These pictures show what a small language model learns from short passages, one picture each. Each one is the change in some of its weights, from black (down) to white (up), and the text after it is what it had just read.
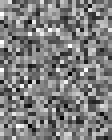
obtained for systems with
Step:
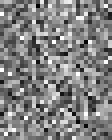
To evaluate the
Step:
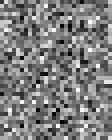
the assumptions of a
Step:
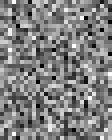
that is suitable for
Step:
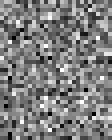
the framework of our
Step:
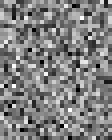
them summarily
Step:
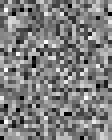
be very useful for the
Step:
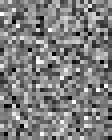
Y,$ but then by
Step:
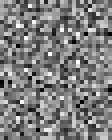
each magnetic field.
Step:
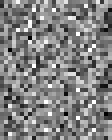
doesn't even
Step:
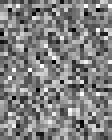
Applying this to
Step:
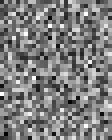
is a generalisation of
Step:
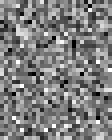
by controlling the
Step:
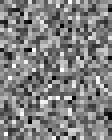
as with the traditional
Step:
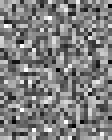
on the maximum size of
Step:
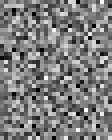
Moreover, by
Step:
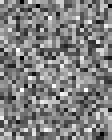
an increase of the
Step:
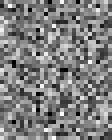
type classification
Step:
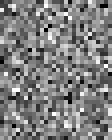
In what follows we
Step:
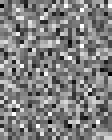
in the remaining
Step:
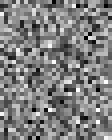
the different estimators,
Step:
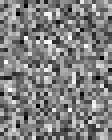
check that the
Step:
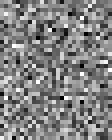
in $\Omega$ a
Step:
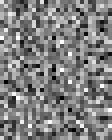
framework generalizes
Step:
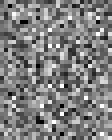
key between two or
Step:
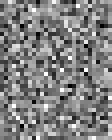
Furthermore, the
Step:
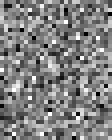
analogy between the above
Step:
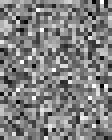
when using the 49P
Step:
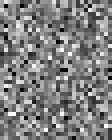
$u(t)$ given
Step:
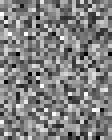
proximal algorithm
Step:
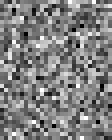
Also, the sequence
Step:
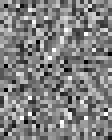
of $k$ and the
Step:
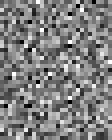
provided by the High
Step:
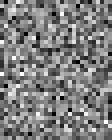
hardware setup
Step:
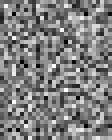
nm, g =
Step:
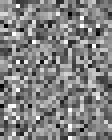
in principle this
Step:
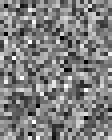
of $i$ for
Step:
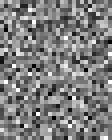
of having both
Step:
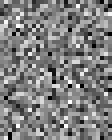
fixed $\beta$ there
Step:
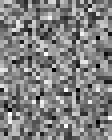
the number of particles as
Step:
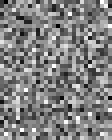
corresponding quantities of
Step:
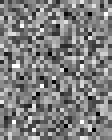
to brief comments
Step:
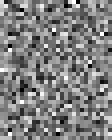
Mars, is
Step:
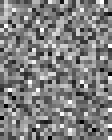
model reveals that the
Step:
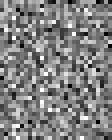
model, the instances
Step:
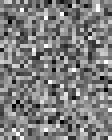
of the beam energy.
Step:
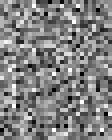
investigation into
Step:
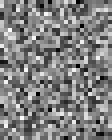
dominating at the
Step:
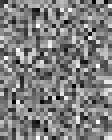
the Cauchy
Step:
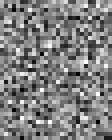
the RHS of
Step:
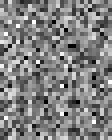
is even, hence
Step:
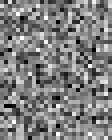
clone -b
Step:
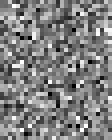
against the
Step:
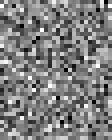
to the 2-sphere
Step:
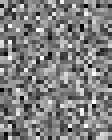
observed; this shows that
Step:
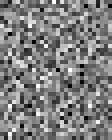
classes in this case)
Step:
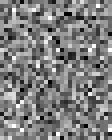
concavity of
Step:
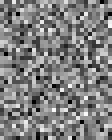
for counting and
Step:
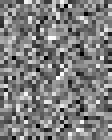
map $q: X
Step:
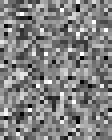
or \item $n$
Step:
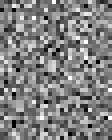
constructive proof, assume
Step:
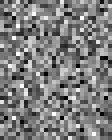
= \ztwo
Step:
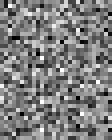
heuristic search
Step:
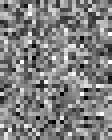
where $K$ is the
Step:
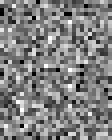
motion in $D$
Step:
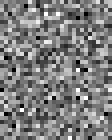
a challenging
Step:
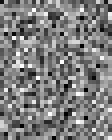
=0$ for the
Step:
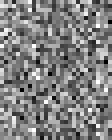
{\it uniform}
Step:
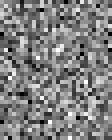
program) enumerating
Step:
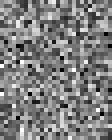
the relaxation time is
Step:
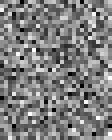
is implied by
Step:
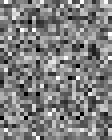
meson. Note
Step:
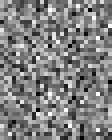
space for deformations of
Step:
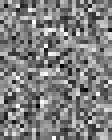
of the proposed
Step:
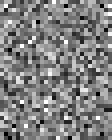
the parameter enters as
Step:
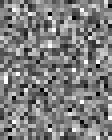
the three figures are
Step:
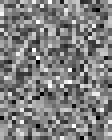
will show why we
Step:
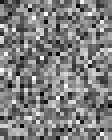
data were converted in
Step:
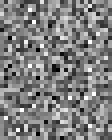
can also be used to
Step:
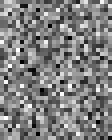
either positive,
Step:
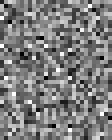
(L band) over
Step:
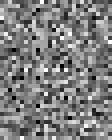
to be applied to
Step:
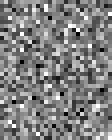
crossed product
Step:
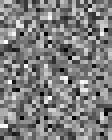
the bulk.
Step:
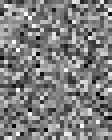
co-located serving
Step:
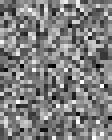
single loop variable has
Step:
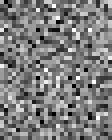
parity conditions. The
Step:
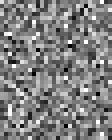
shows that the roots
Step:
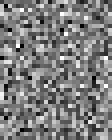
- \max\{\alpha
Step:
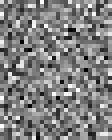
models with constraints on
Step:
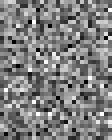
notice that for a given
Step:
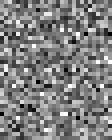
a magnetic field of
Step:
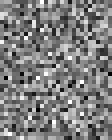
for redistribution.
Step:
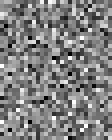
for arbitrary
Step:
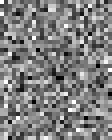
implies that $P$ is
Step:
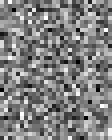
energies are all
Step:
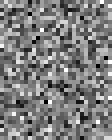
to the flux here
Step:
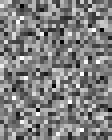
closed surfaces}
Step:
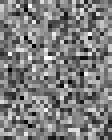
not commute with the
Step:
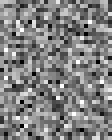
nodes $T$ in
